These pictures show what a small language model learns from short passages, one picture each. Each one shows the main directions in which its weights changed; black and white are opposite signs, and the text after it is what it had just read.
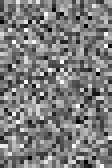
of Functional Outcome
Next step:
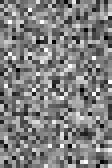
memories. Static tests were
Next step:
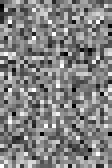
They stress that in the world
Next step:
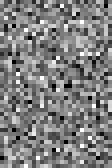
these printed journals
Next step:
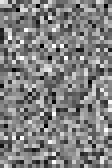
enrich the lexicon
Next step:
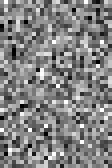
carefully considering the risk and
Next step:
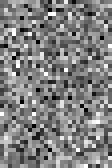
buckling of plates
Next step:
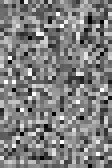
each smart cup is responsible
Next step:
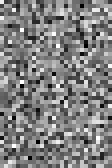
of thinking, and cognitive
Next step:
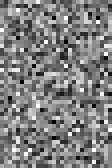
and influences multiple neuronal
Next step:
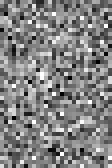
careful risk assessment for complications
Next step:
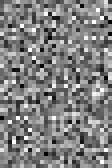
engine and with the control
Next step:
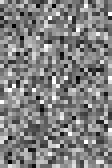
need a quantum field
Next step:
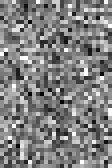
Salivary gland,
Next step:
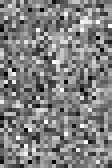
malaria, from which
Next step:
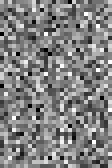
to move towards being human**.
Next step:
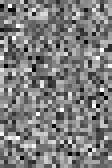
*This article notes that the
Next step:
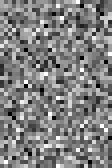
writer Charlotte
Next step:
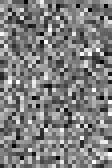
resist) and (ii)
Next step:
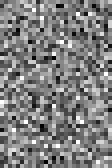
2 2 Pressures on
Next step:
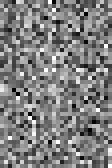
at hand. Though the
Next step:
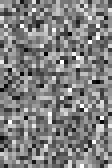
of Science). There is an
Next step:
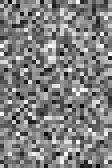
1. Characteristic
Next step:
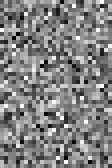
*digital selves* as
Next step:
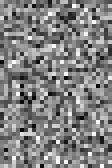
can lead to adverse effects and
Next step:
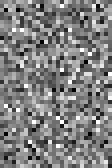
Research design. Ngozi
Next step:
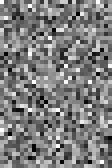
e-services through the
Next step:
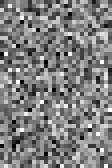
in triple-negative
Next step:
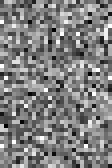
were taken from the heating plate
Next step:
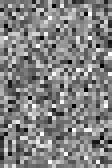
recognized specific causes for the
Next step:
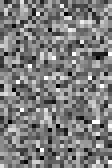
Figs. 6 and 7 represent
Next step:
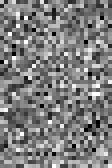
incorporating determinations with
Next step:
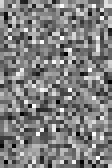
Chen, “One
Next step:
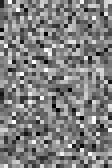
the appropriate approach to use. A
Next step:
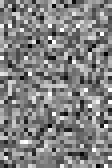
monitoring wells used in 1985
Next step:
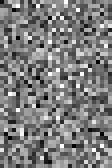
one equivalent processes, As a
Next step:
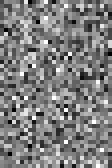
persuasive. However,
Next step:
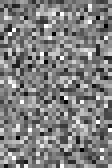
Description added Francisco
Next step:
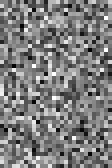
for $80 \leq N
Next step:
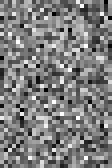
and 43. The patient was
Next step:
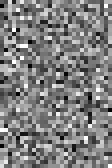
the causal agent of the
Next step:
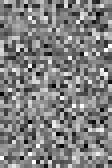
leading to a deeper understanding
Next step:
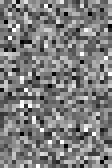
and stringent project management
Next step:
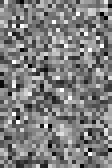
reaction of the species; 4)
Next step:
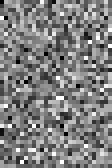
a CO₂ system (12).
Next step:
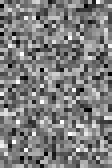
and on whether the corner
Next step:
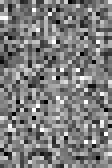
Idehan Ubari
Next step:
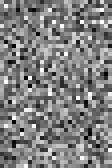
deciding factor of fault
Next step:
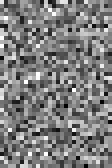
10 knots or less and
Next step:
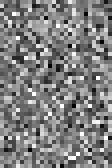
transactions through these accounts.
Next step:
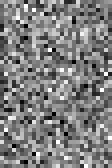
2.2 Computation of
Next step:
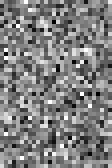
These are absolute root
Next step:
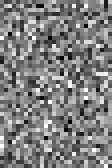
breast cancer cells;
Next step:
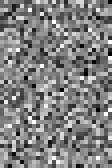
Scriptures. In
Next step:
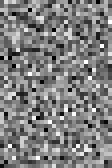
especially in small courses such as
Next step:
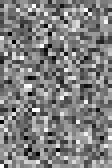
typical months) is based on
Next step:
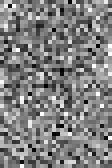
weight ≤ 2.5
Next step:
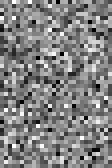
paradoxes came down
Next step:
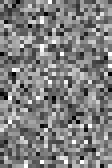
federal unity schools in
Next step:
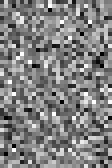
and number of bird point
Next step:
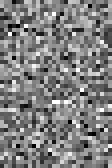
bridge gaps and
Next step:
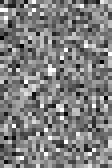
vermiform appendix shows
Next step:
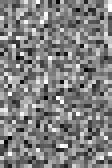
in soil contaminated by
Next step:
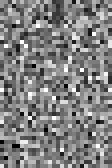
ран с
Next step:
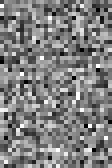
**2** and subsequent
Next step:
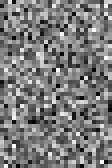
the environment of sports activities for
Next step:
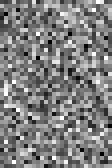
20.581 teachers working
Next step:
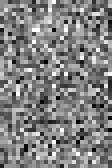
also applied to complexes using
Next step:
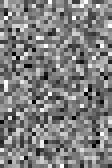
cluster-adjusted data
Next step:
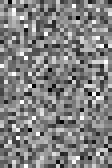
and six continents share their
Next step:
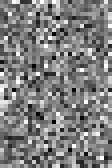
Republic, which has great commercial
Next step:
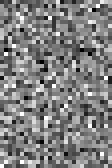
Secondary decompose was
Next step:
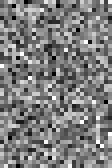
or disseminating representations
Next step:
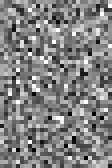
iodide solution. The
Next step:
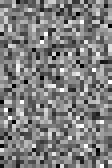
to adapt these skills in a
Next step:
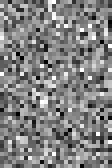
serious consideration to the application
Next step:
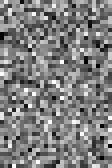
society will become divided between those
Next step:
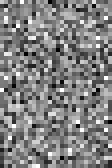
Technology [ICT] In
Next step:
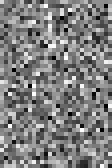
digital health is the convergence
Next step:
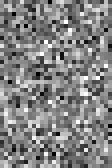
patients, there were 75
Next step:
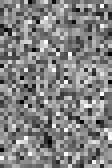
argument persuasive and
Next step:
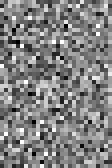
in the other comparisons there
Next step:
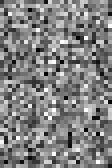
Fusarium solani
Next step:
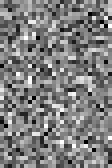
BSC Varvara
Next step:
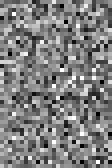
will also continue to build a
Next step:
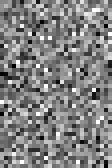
of plant secondary metabolism by
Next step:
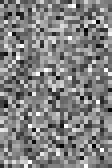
ANSYS fluent has
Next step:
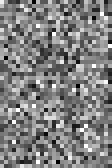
an average 1.3 h
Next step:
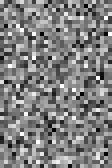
line [11]. In particular,
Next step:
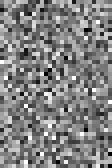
Swiss portals.
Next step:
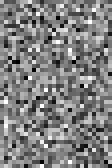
Linearity results S.
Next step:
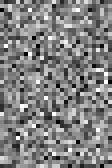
achieved 85% precision and
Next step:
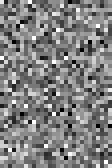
mixed concrete. According
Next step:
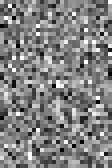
residual body weight gain measured
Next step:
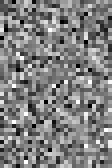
array configurations
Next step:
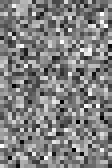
name of the author, the
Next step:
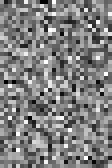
Nigeria. The underpinnings
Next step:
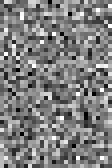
syllable boundary will be
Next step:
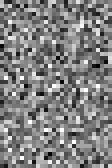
growth resistance [2-3]
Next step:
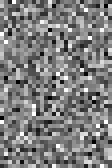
the basis of stream, there
